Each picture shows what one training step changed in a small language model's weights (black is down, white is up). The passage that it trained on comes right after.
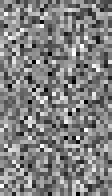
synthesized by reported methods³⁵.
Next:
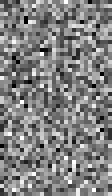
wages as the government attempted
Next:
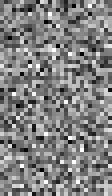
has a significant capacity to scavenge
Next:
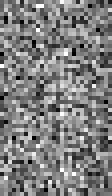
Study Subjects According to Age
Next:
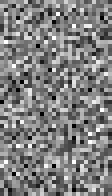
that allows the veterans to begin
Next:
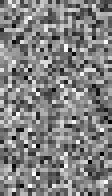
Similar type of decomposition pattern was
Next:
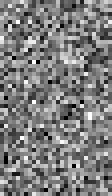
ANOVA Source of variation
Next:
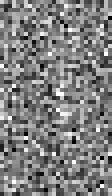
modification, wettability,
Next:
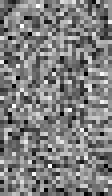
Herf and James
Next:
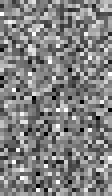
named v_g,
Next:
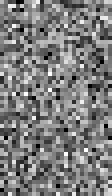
- d. Outline FIVE
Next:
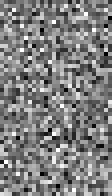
indicates that the obtained chi square
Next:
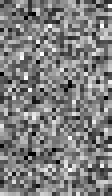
the link with international market. In international
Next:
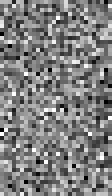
3. Leakage from a seal
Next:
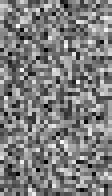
or Processing: L.B.,
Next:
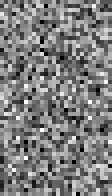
submissions with AUC scores
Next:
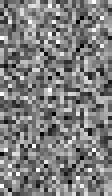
rise to an advanced biomedical
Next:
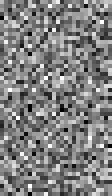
were encouraged to contribute with respect in
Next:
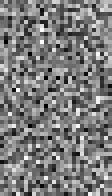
threats to the designed 5G system -
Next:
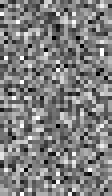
"all" the architectural ceramic
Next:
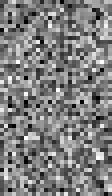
75.8% and that of
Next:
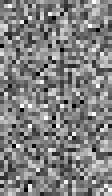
to what—and who—gets to
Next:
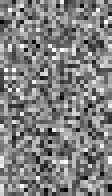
was, and is, at the center
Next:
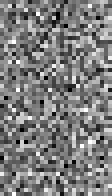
allowing them to develop their full potential.
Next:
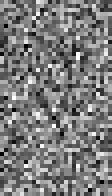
these waning languages of the
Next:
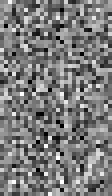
treatment ocular surface disorders, like
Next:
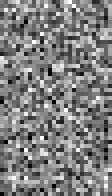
European Union leads with legally binding
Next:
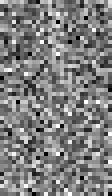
2SG NSG badde
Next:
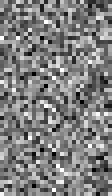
study. Constant comparative analysis in
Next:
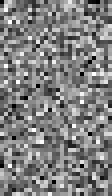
the credit against complying documents.
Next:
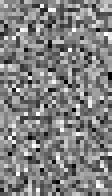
elements can be optimized to create visually
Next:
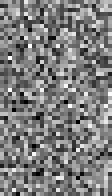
beginning of European colonial
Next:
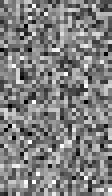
more correct results compared to FEA,
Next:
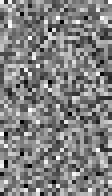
as most previous findings on investment in technology and
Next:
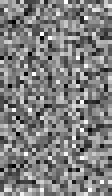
materials and equipment are provided in the
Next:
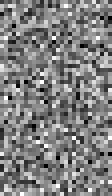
mixed into it. Live in the
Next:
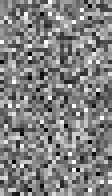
nymph emergence on some rice
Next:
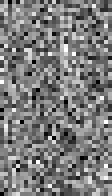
and private sector banks. *Journal
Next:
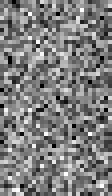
the non-value added expenses
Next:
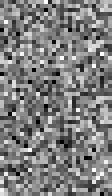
only the operational activities, but also the
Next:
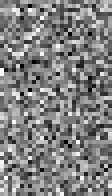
process of development itself also leads to
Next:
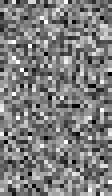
what is sought for is
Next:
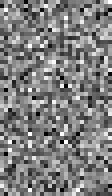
clusters are quite scattered
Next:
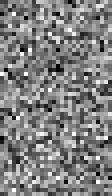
• **Pre-stage:
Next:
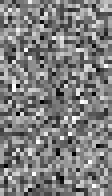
categories similar in their security related characteristics.
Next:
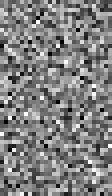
in which a single plant produces three to
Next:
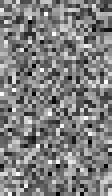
Fig. 11 The 3D printer used
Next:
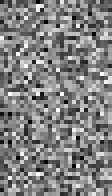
Materials and Methods:
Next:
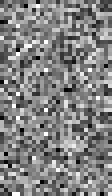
Diamond OA journals at
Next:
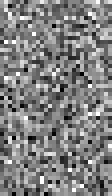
repeatedly applying the same
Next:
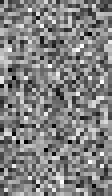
the effects of the two factors and their
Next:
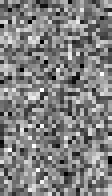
theory has been expounded and
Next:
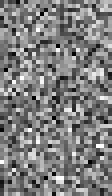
their relations with quality. He was the scientific
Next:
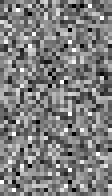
are named Critical Raw
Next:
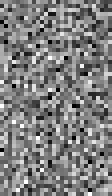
using imaging and there is a possibility
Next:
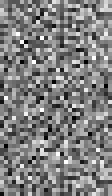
in industries for user authentication
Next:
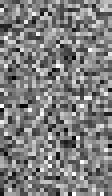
global governance. The Institute
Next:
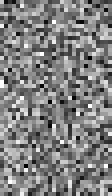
articulation is the component most affected by the
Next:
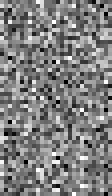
level (Watson et al.
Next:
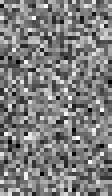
means that the parents of the student respondents
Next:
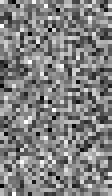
are the sufficiency of current activities about
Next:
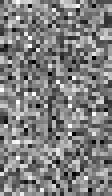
1. Significant differences in the
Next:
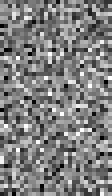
primary means of communicating food information
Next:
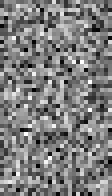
abstraction layer is expected to broaden
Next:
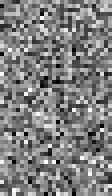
social wellbeing, it is
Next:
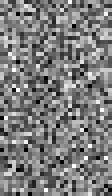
use to produce superior products,
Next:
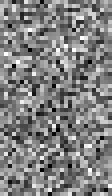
phylogenies highlighting residues found
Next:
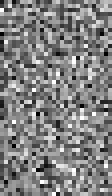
h after Saket-4
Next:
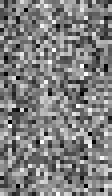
the Boko Haram
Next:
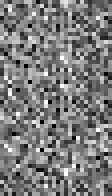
evaluation methods. Keywords:
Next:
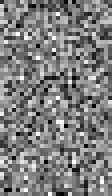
that they will trigger economic growth in
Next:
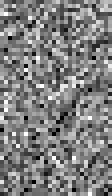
children to learn behaviours such as
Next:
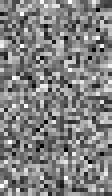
to the hypersphere centered on
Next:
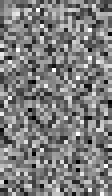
most likely be either two full day
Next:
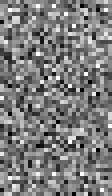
microLEDs and microICs.
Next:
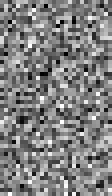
resolution.⁶⁸ In addition DVT
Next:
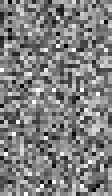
names and drugs from
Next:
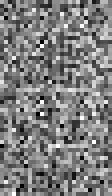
from solidarity, 54 from
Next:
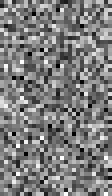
needs to be happening almost in
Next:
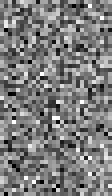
Congestion Control",
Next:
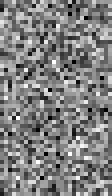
direction to SSbD tools and methods
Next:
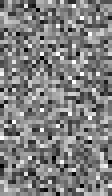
Analysis% IR (cm
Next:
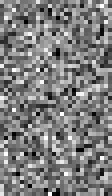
its inheritance, very few have
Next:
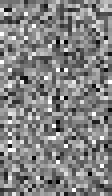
(μ) TAPPI T
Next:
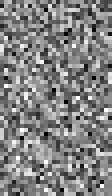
slight, if any, morphological differences
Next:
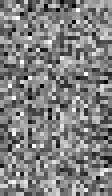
Lithium Fénix project -
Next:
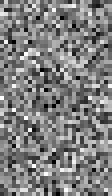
that of Class I subjects. The
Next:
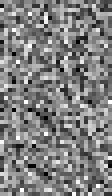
metal is metabolized within the
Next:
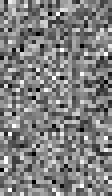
the infinitive form of the
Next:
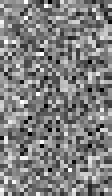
examine, record, analyze and
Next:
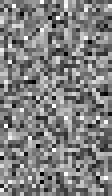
the jurisprudence has become
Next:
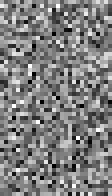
content analysis. Information gathering
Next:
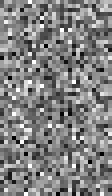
summarized and a conclusion of the
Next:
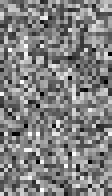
type of the prosthetic will be
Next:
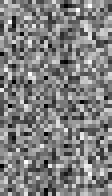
limit velocity, absorbed energy and
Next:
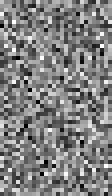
of prayer, they function as community
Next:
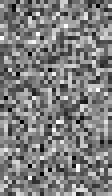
Systems as an emerging European sector
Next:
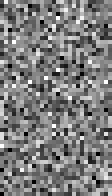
and especially hats, embodied these
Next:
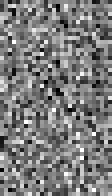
becoming transparent and the
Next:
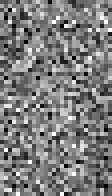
Brioni suit.
